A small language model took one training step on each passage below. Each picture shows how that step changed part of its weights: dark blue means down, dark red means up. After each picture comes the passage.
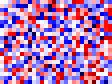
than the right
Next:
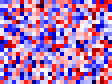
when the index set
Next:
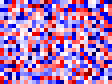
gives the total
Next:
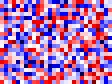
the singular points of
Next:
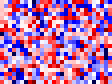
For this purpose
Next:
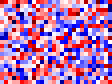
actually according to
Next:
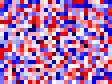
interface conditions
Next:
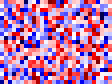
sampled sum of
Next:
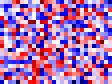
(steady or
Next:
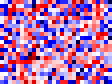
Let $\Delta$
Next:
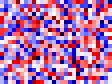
in $\gamma$
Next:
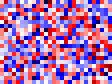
examples of homotopy Lie
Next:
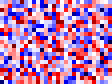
subfield of
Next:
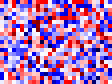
these values into
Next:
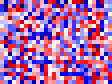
set of variables
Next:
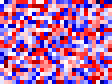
has $z$
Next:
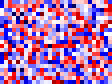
as follows: \[
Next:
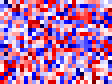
case where the coefficients
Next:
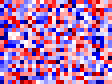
to conclude that
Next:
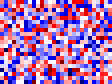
\| \nabla
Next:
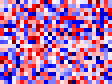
number knot
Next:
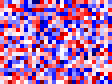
But longer
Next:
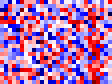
of Hodge
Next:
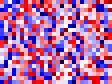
character of $\,
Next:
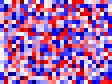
is a subbundle
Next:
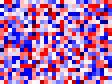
\sim \quad
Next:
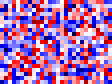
the matphi structure
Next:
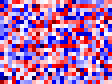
zero, all
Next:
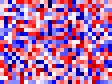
is then defined as
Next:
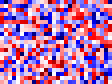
and second terms on
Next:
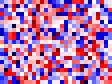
X$ is a
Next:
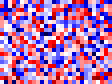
the computational domain is
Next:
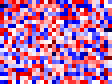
next calculate
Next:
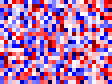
respectively. \item
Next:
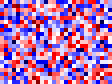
complexity are more
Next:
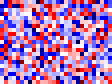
\Ch It
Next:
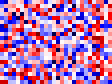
is equal to \[
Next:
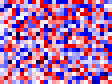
a homeomorphism
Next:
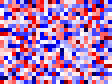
original proof, and
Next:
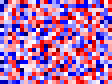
$M$ can
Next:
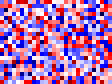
if the induced maps
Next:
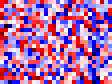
often relax
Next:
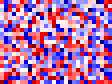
specified parities
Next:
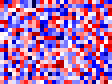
This is the
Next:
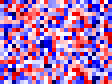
with the standard theory
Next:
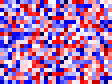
open, respectively
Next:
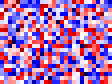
(very simple)
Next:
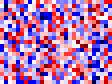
with the type condition
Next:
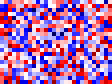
of isometric minimal
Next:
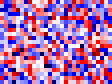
context of a standard
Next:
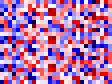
\ \beta
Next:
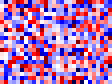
2 below and
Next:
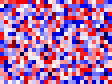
a combinatorial
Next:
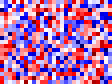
any homogeneous element
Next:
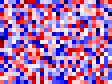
function. M.
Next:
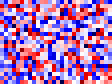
^E$ the
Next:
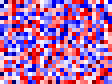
there is a positive
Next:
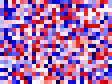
as the generalized the
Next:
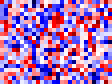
The Schur polynomials
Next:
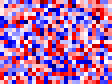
possible to get
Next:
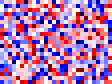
& x \in
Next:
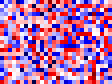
Also, expression
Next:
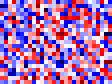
us to define
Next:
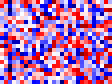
constraints as discussed
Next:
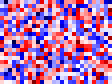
equation. For various
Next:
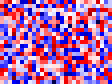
the receiver
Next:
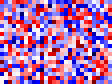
then for all
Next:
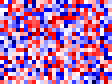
The result of our
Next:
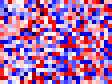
books by
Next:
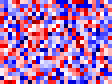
in other words,
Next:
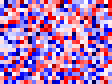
can obtain the main
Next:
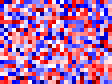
investigation of a
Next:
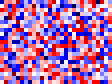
is periodically
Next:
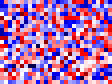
variation of
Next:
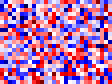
girth at
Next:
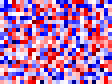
the case of several
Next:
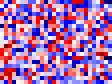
useful transformations
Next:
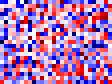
\beta$, the
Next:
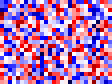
function theory and in
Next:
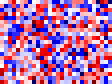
the fan
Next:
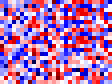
A central limit
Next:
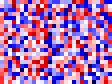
the other hand,
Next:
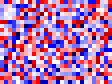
\times 2$
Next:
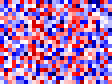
\subset M$
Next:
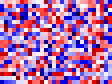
look at section
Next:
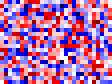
In order to make
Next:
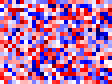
series in terms of
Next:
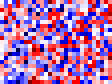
There are equalities
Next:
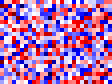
a fixed odd
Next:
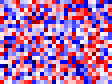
in the sequel
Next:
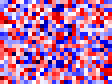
example 1:
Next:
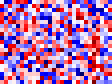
and thus different values
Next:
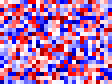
zero Banach
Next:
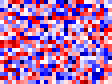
an odd divisor of
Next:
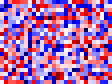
a polarized
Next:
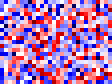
probability ${\sf
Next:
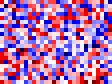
describes a class
